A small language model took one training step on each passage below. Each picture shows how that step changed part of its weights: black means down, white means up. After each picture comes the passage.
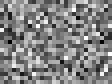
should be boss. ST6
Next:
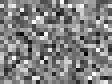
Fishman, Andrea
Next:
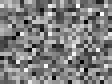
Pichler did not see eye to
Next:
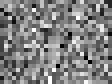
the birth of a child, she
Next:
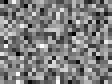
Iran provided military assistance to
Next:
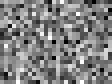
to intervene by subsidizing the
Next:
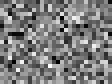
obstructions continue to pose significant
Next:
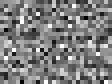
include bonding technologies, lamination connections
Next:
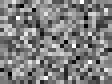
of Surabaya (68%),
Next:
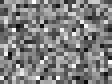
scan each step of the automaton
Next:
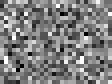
(LULC) represent critical indicators of
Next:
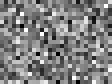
over the recent developments in the area of
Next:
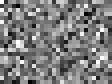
editions of the Agriculture Course
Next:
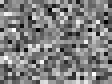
of strategically important modernization projects,
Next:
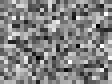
since it requires high-speed,
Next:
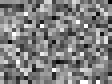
RIE-ICP Plasma
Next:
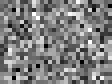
contraction, their energy production capacity,
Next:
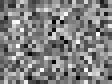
and development in Nigeria was carried out to
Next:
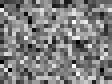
visible archaeological records only)
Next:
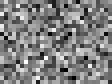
streamline the ambitions and anxiety of
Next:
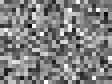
of its management routines, and the
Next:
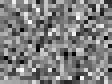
the phases merged in one vector
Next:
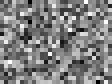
Pollock RG. Fracture
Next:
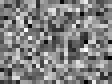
at 77 K. The speed of
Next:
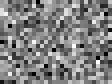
and management pressure to regulatory shortcomings
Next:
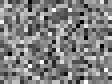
are safe from multicollinearity
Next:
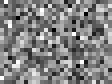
The advantage of this approach is that it
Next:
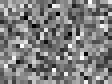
its assets to generate earnings.
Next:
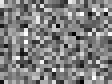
spectrum analyzer (RFSA).
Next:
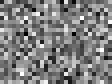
the alveolar rampart of
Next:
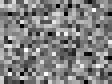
requirement or concern. The topics of requirements
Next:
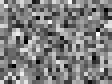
and professional contexts thanks to this special
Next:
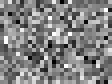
limited to the coach or trainer
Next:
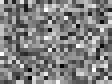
square. By **mirror
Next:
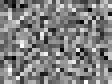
the use of neural networks requires resources at
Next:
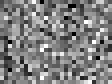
antioxidant status, and
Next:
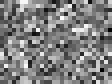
data storing model; heterogeneous data
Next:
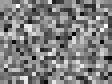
19th centuries. The
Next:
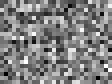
was recorded. (F) A
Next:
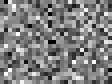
do not currently hold any external
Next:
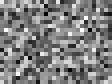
areas. This should not just be the
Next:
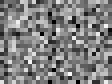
cloud storage provider has its own infrastructure
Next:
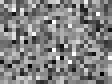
to supporting economic growth and sustainable development.
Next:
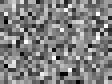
that students must have to analyze and apply
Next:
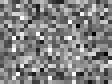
obscure the truth or to produce
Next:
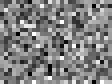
on Computer Vision and Pattern
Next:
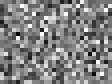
satellites at 10, 3 and
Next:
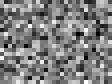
D. Anil Kumar²
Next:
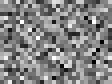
bringing about changes through education and
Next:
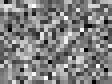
additional generated cycles. This leads to some
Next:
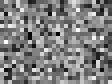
or frustration regarding repeated health
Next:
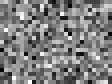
the problem here was the organization of
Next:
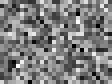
approaches to learning. *Br J Educ
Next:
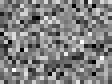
IIA and 1 OLA each other
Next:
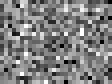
(2). The literature highlighted the dire
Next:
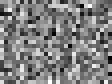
potential competing financial interests.
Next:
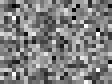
and actively participating in global scientific discourse.
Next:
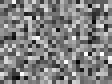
dicyandiamide in
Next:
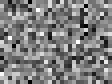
2120 Shifting dunes
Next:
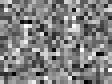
has not been submitted to or published
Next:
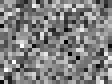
the next questions, presented in Figure
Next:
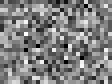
is obvious that no randomized trial design
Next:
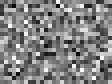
fibres and no overlapping. The
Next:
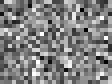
of bony walls, and
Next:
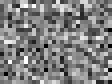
(4). The preferred Figure 2.
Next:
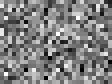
the quality of subject training,
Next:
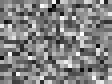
Higa-onon language.
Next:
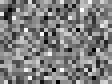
people in accordance with the 1945 Law
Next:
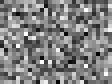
in AD but is often distinguished
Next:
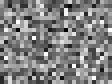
correct processes produce the same outputs and that
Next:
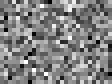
teacher-education studies, learners
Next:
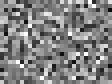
specimen (a)Top view
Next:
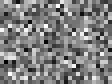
education, would predict the quality of family
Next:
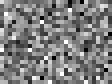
In summary, the most important EU document
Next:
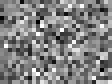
processes, world-wide in scope,
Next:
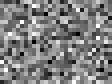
social order. Smt.
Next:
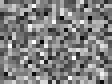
with gender with p. value
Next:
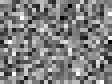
the azo reaction cleaves the
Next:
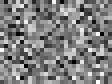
is more favourable compared to the
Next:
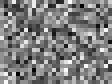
However, at 120°C , this
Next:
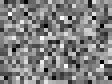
identified problems. Based on that evaluation,
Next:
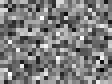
summary of the [forthcoming
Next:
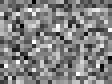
a designer perceive and experience what
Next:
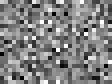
about one quarter of the length of
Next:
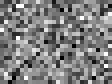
being optimal. In addition, not all
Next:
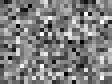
in seven assessed pH values. The average
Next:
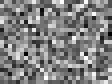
oldest patient is 75 years old.
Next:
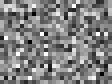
in model design. According to this
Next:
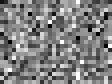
closure and to avoid counting same
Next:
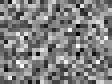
of the Zardab uplift
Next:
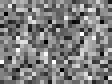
only partial views of the object captured
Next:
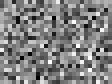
harnessed studies in recent years,
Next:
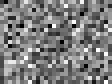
stationary at levels ($d =
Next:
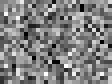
sample small and micro enterprises to surface
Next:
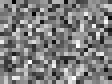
the principles has identified nine common themes
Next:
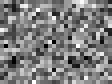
the results; - "Project
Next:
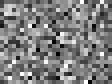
similar between the two samples:
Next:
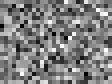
the budget disbursement process
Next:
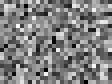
factors. E. Step 5:
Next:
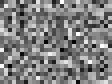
objectives. However, statistics show that
